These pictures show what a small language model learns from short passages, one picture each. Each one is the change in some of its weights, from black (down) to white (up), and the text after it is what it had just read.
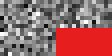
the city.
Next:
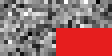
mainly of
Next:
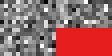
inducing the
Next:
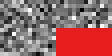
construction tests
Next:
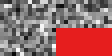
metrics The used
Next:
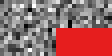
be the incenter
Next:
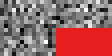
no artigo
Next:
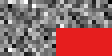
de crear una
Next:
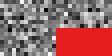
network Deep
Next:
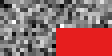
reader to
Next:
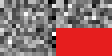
and survey
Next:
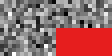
of Government
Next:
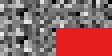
de gevolgen
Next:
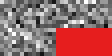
of view, what
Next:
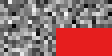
offering a
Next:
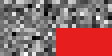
in contradiction
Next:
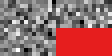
reflita por
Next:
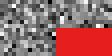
collected and
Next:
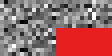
\beta \in
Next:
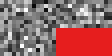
convert the
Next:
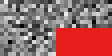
of infected
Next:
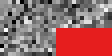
several stages can
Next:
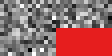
some subsequence
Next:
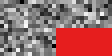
sequence identity is
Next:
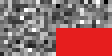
In the affine
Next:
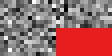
dates were
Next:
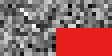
likely to
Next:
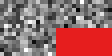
the Gene
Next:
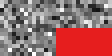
for detecting
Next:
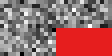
is given by
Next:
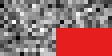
The insertion
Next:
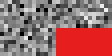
properties. Our
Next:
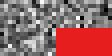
met een
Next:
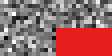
It was quantitative
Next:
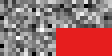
only need to find
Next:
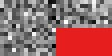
and a homomorphism
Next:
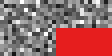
In particular, this
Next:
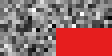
to mental
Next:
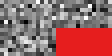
competency is
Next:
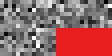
\left (
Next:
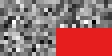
the message
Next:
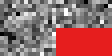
его с
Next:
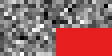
all $0
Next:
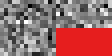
skew form
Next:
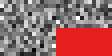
node for each
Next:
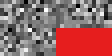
emerged from
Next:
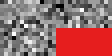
fits naturally
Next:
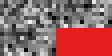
a very low
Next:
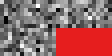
hence the number
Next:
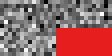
regional support for
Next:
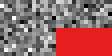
margin of
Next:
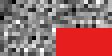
The authors provide
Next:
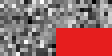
to innovate
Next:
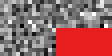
robot towing
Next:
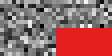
greater than
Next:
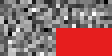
with denser
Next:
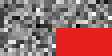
have that points
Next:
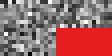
the next section,
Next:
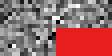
й у
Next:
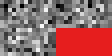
type condition. 1
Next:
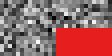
a system with regular
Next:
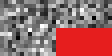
t . The
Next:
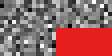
in this volume
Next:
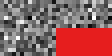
\qquad y =
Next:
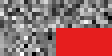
a slight
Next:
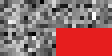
\cdot \nabla
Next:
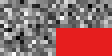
is organized as
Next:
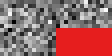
vocational training
